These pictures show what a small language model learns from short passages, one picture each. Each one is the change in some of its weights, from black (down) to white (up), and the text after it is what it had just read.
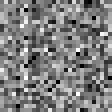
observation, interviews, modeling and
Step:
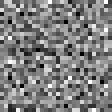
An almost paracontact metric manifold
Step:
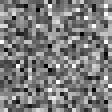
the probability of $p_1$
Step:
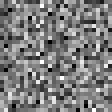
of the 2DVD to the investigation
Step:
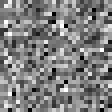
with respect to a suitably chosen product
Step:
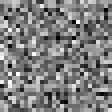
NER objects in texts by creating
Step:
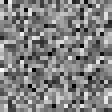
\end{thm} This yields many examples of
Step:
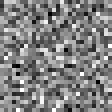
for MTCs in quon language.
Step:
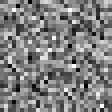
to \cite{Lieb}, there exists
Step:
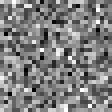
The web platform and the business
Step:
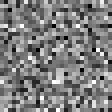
G_2$. Note that three of the boundary
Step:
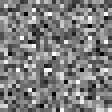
conformally symplectic \rm systems,
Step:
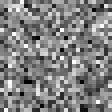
we have $N(x) =
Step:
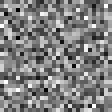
the covering radius of a design of given
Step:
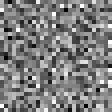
and L. Martisauskas
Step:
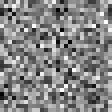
early modern women history. I
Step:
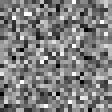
areas. Based on the results of the
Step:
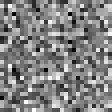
for the Riesz fractional
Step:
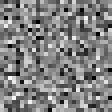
$. It follows that the image of this point
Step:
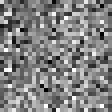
exact date should be observed as well as
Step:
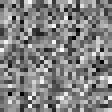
switching systems where we either have access
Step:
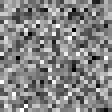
\hskip .2cm Suppose that
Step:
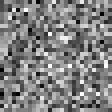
technical details of this paper are credited to
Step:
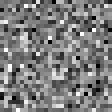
of the construction sector and to foster
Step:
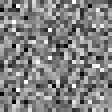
they were allowed to withdraw at any
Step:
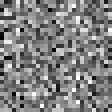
i.e. do not describe how an
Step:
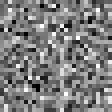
of $f$ as a factor of
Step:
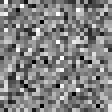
with a white flower-like
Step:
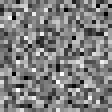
significantly lower in patients who were taking CCB
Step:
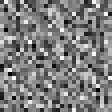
modeling work. Then this model is converted
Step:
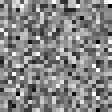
academic achievement on achievement
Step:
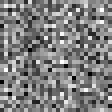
Last-mile and Edge
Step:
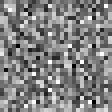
what's going on in this special class of
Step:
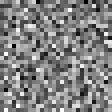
is no conflict of interest related to this
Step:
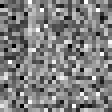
in fulfillment of the test of
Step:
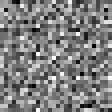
to smaller values of Cr - from
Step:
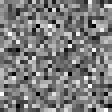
plane,we would need the uniformizing function which
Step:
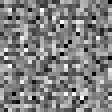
sheds of the Baikonur
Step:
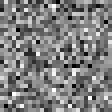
groups (instead of $S_n$)
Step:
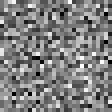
smaller SD and AD than those of
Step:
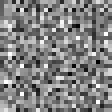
the application of artificial intelligence
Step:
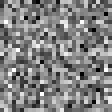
of the phenolic compounds present in
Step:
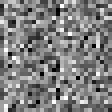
of CC, even at early stage
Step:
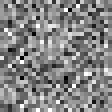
distance}\label{sectioncontrol} We establish
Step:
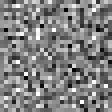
This was a retrospective observational study
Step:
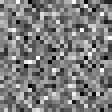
education and many other professional fields
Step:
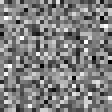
on the extension, whereas their classes modulo
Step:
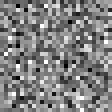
such that $$\hat{f}_-
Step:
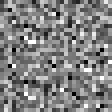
q)$ to represent a collection of the
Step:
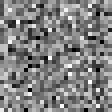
with total variation norm. The computation of
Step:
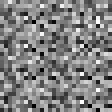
RMPC and SMPC
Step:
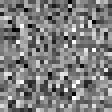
with alternating `colour', and have been
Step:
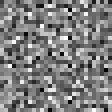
$r$ of the $x$'s
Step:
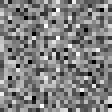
Rehabilitation is effective and safe
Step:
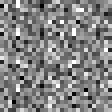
cloud provider can help improve cloud
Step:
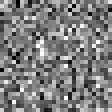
then \be\label{sdu}
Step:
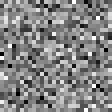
life satisfaction [19], as can
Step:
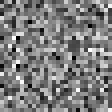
\to F_{2}$ of perfect
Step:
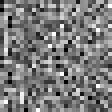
popular {\bf gauge transformation}
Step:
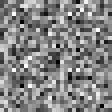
for 42% of the total errors.
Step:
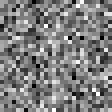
subposet} $L \setminus M$
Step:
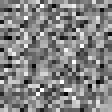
THE MATHEMATICS
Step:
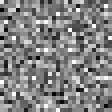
all activities without negatively affecting the
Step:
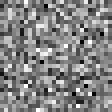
aspects of the language. The
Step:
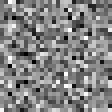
et al., 2016). Furthermore,
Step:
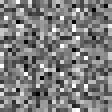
non-alcoholic fatty liver
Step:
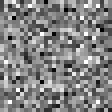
The SKRs are expressed in terms
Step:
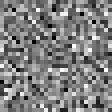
\left[ \begin{matrix} b,
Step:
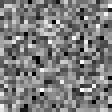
$N$ denote a large positive integer, and
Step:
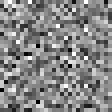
reduction of heart rate (98
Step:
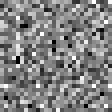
according to \cite{FuSh99}
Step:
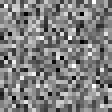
172 women operated on for
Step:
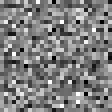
enterprises and the requirements for the
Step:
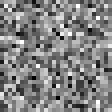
implementation. Fig. Flowchart of
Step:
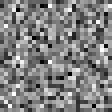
carried out per treatment for each batch containing
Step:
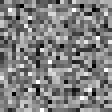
the ring of integers of $K$.
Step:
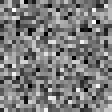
is good and controlled. Quality control
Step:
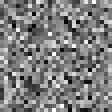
daily orally until remission.
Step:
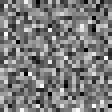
a standpoint, in this paper a series of
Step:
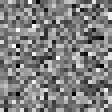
trajectory of A and intersection of
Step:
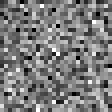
value is to 0 dB, the better available
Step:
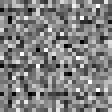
Keywords: SDN;
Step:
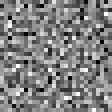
$ is the holomorphic gradient. Since
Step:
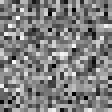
small single-stranded artificial
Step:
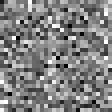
two fibers of size $>1$.
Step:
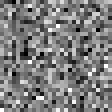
The notion of projective objects can be
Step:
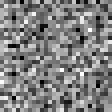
CONCLUSION In this study,
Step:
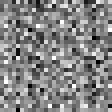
their values and accurately assess their own
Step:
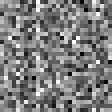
reconstructed: – No Notes:
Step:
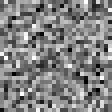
(from infinite complex Roots) we
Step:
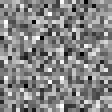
harmonic function does not hold. For
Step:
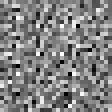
Republic of South Africa /
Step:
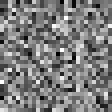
\rho ,\eta \right) \right)
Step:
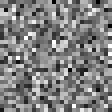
citation of work that is not the
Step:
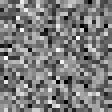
aged. Nevertheless, the
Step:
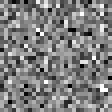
Pocket: Classification and
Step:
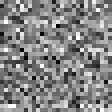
product converging in some right half
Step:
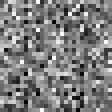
vertices $u$ and $v$ respectively,
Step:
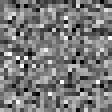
thereof) between the points $p$ of
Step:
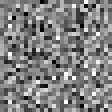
These are the following physical reactions -
